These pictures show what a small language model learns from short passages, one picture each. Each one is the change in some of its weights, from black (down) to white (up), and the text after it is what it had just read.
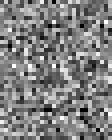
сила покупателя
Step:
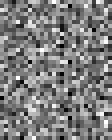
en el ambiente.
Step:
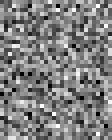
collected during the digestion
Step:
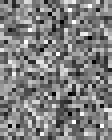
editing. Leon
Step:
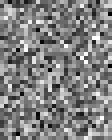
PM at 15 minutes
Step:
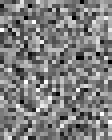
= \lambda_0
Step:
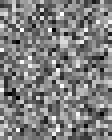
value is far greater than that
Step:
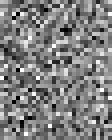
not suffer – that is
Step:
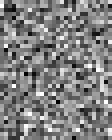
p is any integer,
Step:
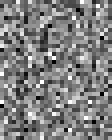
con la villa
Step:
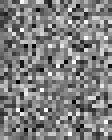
the reading habits of
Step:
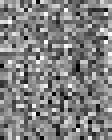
Enhancing Performance
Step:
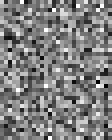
approach is evaluated on the
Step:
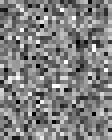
Energy has provided a legal
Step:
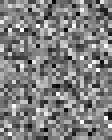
epidemic dynamics was
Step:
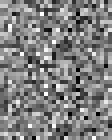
standards of distributed water to protect
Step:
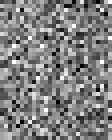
neurological complications and
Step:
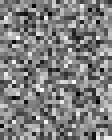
tools. Because of
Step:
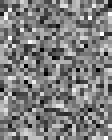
this gap by developing and
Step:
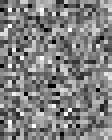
Table (Table 8): Table
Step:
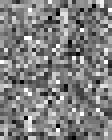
зроблено у
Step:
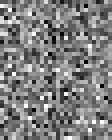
surfactants in different
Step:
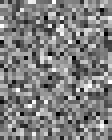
including Pakistan,
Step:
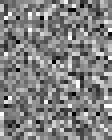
Shiv is haunted
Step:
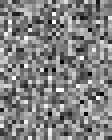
board of the Department of
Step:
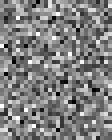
tizimi infiltratsiya
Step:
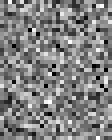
political system, primarily the government
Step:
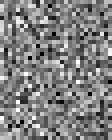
și comunicată
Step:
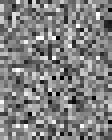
qatorda san'at
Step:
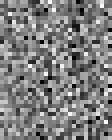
стали ключовим
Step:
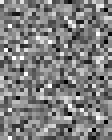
deep learning approaches used to process
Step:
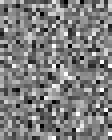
қизи Ўзбекистон давлат
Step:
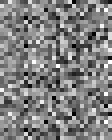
μια πιο
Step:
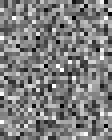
evaluate such a relationship.
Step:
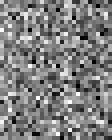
hamda ushbu jarayonda
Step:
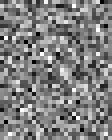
sie schlussendlich
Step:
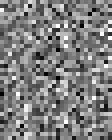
исследования будет являться
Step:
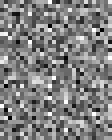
inputs and execution conditions
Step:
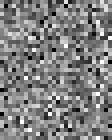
підтримується мир
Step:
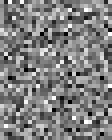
the device was used to
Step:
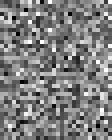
a non-convex
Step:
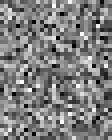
kompyuter va
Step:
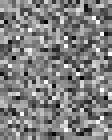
contrary, children with low
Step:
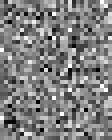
ratio which is then followed by
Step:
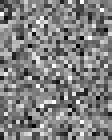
“Um olho no
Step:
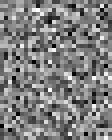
beradi. Kreativ
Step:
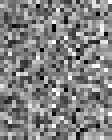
countries, and the found solutions
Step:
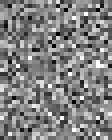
proper discretion and critical
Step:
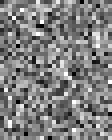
ocasionada por la
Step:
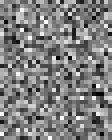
is still in its early
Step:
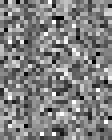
necesario reparar la
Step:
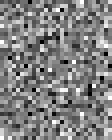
0.89 cases per
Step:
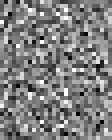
been found in recent years that
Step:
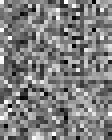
posture index is calculated and
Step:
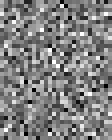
olumlu görüş
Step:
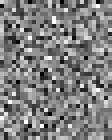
is one of your major
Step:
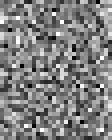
405 nm excitation).
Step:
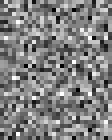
injerto en contra del
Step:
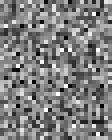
sequencing in future
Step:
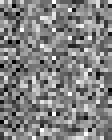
to incorporate the CE
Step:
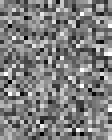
and firmware. In
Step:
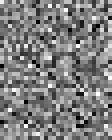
designed to maintain consistent recognition
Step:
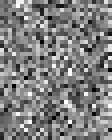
qui contiennent les
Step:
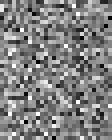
requiring users to spend
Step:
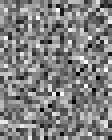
iqtisodiy ahvoriga
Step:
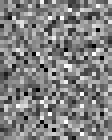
the indicators for the marine water
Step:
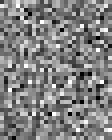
of the Indian writers
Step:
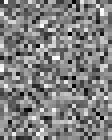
o DRAP e a
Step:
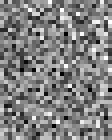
$\mathcal{A}$ be
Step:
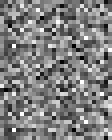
the simple specification of
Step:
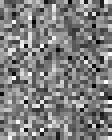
public by organizing further events
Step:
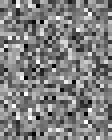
territories of the North
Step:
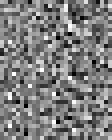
critique et de la
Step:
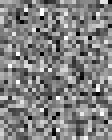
actions of Metformin in
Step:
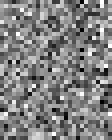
ownership and a questionnaire on
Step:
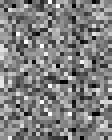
va sinish holati
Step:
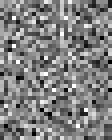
were employed to determine the
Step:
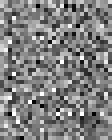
and were expressed with the
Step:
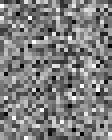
chest X-ray in
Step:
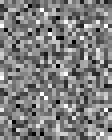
milliy xarakterni
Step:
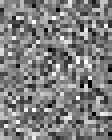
platformalar kabi **zamonaviy
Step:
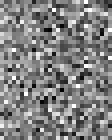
results to estimate a model of
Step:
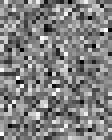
O cinema não
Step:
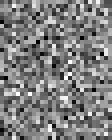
constitucionales generales,
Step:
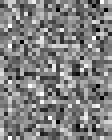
bir yil davomida
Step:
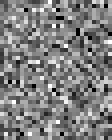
explicativo secuencial,
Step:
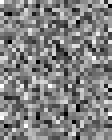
will have great results and
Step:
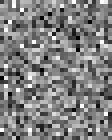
Popa, N.,
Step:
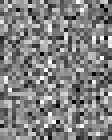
Indicator KVI
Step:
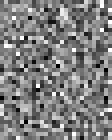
розумінню і
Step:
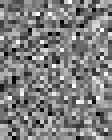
The halftone shares
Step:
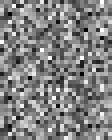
the socio economic development of the
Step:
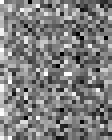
chiqish va ushbu
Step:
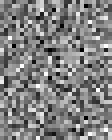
women. Total collagen
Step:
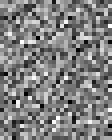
people’s behaviors,
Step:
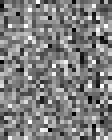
в компании
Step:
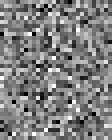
hayotiy dolzarb
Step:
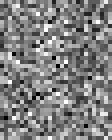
hal etish mexanizmlarini
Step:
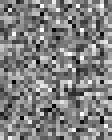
539 mm including potting
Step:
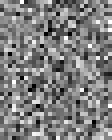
framework) high-level
